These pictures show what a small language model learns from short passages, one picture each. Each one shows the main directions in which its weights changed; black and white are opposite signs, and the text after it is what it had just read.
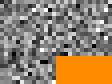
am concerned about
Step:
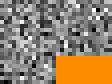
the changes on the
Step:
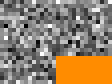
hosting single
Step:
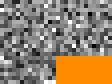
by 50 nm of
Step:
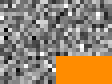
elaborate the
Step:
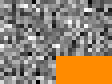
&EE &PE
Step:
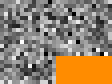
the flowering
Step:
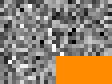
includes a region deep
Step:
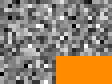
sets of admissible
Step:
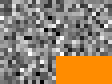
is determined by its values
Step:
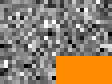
Results from our
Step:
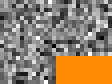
effect sizes
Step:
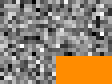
which presumably
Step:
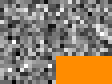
rule all!:
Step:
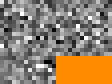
SED modeling in order
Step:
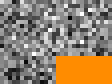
of descending and
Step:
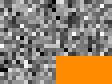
NER solutions and
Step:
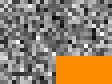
fact that a speed
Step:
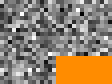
be an arbitrary
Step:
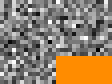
supporting users in
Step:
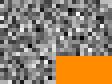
was to maintain the
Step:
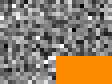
temperature is visible
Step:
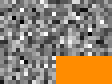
the community. In South
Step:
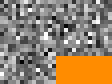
Italy, such as
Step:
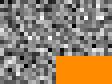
zone grid, with
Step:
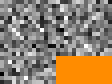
the side of the
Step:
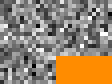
2.1 System
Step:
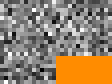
than Kobayashi
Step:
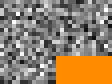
is to foster an
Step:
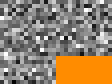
in subplot
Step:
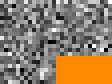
than the forest as
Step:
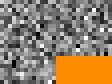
the microstructure
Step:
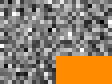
giving rise to a
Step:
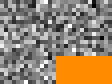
need for an accurate
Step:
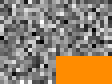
$a$ is a
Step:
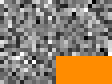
\exp \left( -
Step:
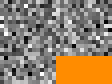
approach to test the new
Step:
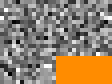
of the registered
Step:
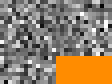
the spin state in a
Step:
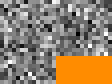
Printing of
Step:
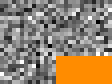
its mean-field
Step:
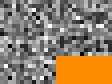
indicators are known by
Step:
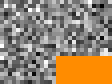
highly comfortable but
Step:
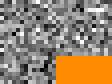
commencement. In
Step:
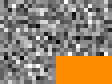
efficiency reasons,
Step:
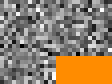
recently proved that
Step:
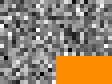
important. The present work
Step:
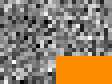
exterior differential
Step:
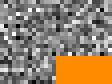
be realized mainly as
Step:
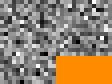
the number of generated
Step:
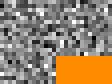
of lonely user
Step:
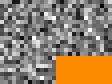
of these surfaces to
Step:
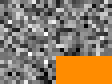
cell membrane
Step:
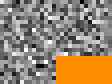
at the top of the
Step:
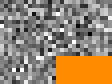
approaches a constant value
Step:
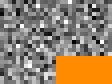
are auxiliary
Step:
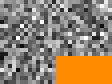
N \right) +
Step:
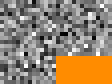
satisfied if and only
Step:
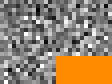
third kind in
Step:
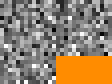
is being extended from
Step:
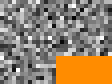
\ai\ copies
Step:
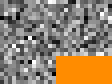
of females
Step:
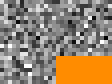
in ethanol and
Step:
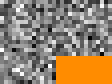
s/N^\beta <
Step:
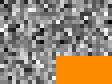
0$ for all $n
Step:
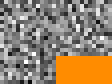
one can choose from three
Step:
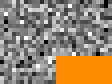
distributed realizations from
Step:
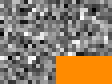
department for local
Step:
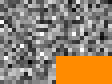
practices by setting up
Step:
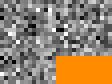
fraction of the constant
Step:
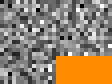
here. A stack
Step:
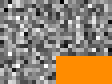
g}$. Gaps could
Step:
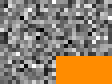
in bold text.}
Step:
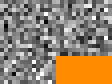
cool objects,
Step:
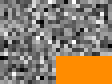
extend laser
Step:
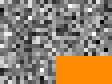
The Ehresmann
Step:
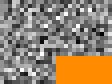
between November 2020
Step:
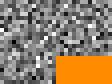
group is 0.0 with
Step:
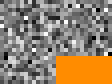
changes in the density,
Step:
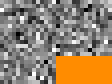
SE- Standard
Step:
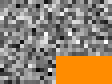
species). The number of
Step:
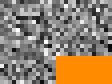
entails a significant
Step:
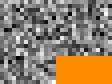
x_i \in
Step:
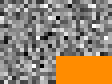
behaviour is caused
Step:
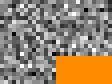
in the energy sector.
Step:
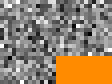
turns out to
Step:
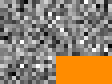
quantum signal
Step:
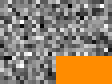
the volume minimization
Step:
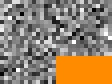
of AF Ising
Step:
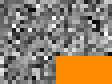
In some doped
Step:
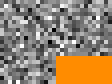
($\theta \sim
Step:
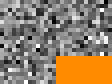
coherent states and
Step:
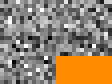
the carbon
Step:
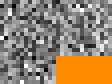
with $u$ the
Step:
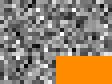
into equation (9), we
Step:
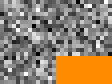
enhance productivity
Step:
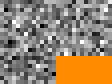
intersecting} if
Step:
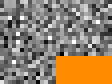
recognised as
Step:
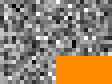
\left\langle 1
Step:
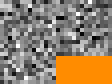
together with the
